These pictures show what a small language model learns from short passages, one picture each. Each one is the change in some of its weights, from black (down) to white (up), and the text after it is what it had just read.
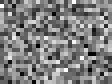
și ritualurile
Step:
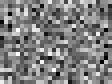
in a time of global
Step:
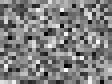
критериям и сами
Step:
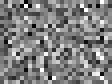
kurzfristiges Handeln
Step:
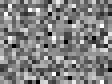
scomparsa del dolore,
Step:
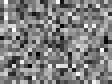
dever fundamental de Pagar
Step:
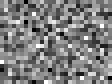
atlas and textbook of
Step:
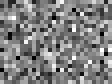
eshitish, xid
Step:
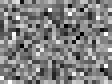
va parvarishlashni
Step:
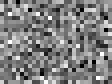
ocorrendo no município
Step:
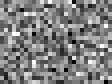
indenização*: o critério
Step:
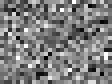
Natijada ta'lim jarayoni
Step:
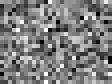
смоделированным результатом
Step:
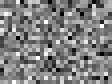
agire in assenza di
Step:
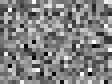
cette tentative, nous avons
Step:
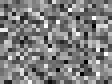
incentives and improving
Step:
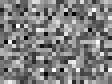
also talks about the
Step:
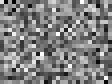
Aguirre Paz
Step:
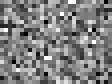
після вирішення
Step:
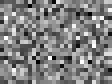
hal etishda xalqimizning
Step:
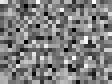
por este trabalho em sua totalidade.
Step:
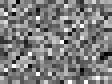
the expressiveness and expression
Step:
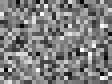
da Roma Antiga e dos
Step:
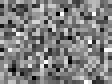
са својим тимом
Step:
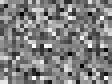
digital producida actualmente está
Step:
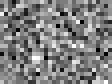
– формирование мысли,
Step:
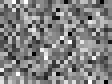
Pelanggaran Dalam
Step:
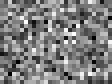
ім'я (усі
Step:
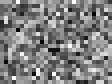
бир мамлакатнинг
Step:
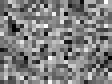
всегда актуальна в условиях
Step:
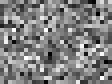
теоретического анализа были
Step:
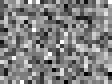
hamda rivojlantirishga erishish² Blum
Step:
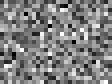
мере ступенчатого
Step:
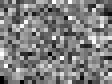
(вторая почва)
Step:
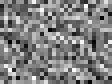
которое он сам признает
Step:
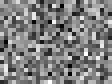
Forobiy "Fozil
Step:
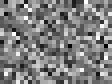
tarzida nihoyatda
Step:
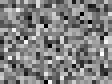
quite low. The
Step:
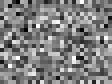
saylov tizimi fuqarolarning
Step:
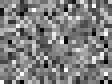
growing *Lavandula
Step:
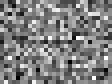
belgilar majmuasini tanlash
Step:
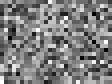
коэффиценти эса
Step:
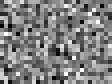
Михайлової. –
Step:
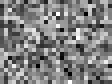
кафедр и специальных
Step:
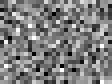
in der langfristigen
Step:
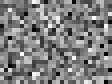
и, тем самым,
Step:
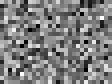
quanto ao processo de decisão,
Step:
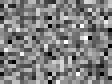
professionals, but an
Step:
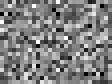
parágrafo primeiro do
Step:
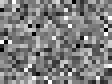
de Estágio de Mestrado
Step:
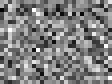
Comptabilité, n°
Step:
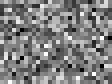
систем персоналізації як
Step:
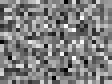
studies in teaching
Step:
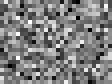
impacto; muchas revistas
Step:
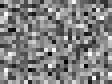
oladigan malaka, tajribaga
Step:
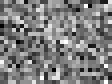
на її виготовлення, але
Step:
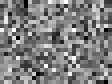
την οποία
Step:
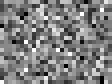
и температуры,
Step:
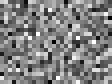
tarixiy qatlamlarini, xalqning
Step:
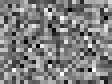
barqaror rivojlanishi prinsipi; davlat
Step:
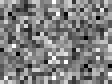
xola, Zebi
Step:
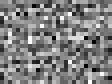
ҚЎЛЛАШ Ф.
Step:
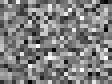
sociais, e sem cair no
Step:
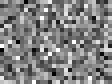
**основание признания
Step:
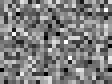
muammo oldida qoldirish
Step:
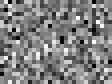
Cronbach Alpha
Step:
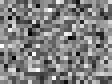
pro El valor agregado de la
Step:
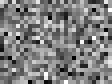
a estos estudiantes, mientras que
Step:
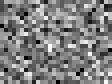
и 4 – на трех
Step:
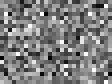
Uzbekistan in pilgrimage
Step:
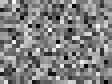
de que o neuromarketing
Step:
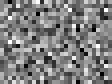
das pragas das couves
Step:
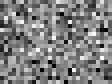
Кілт сөздер:
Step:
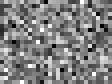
с оценкой <7 баллов на
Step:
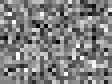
5-Rasm. Uy
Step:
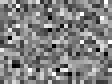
o'rinda bo'lishi
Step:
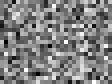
do TEA, embora
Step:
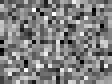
deb ataladi. Ilgari
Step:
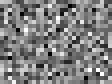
partir duquel la ³
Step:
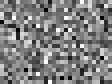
dritten Lehrjahr, wo
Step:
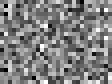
haqidagi hikoya va
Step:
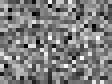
de direccionamiento en espejo
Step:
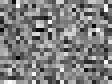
el fruto de su vientre
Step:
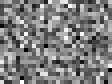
кальция в свободном
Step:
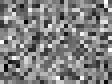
науке исследователей зрелого
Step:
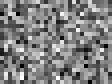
Русский язык.
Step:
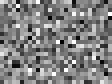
o'zgarganligi bilan
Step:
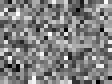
καινοτόμα και
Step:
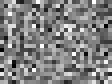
Agar flokulalarning
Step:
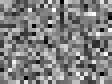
patagoniensis*. Apesar
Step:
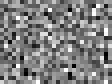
va vazifalarini belgilab olish
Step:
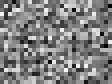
malakalari rivojlantirib
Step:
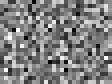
orientaciones sexuales no
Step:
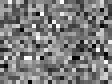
Origem do Estigma.
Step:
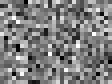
tidak mengenal batas
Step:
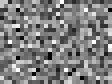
silent disease," a
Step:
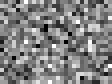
С другой стороны,
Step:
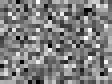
a oportunidade de entender melhor
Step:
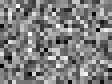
met een interne locus of control
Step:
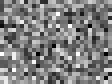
в зарубежных
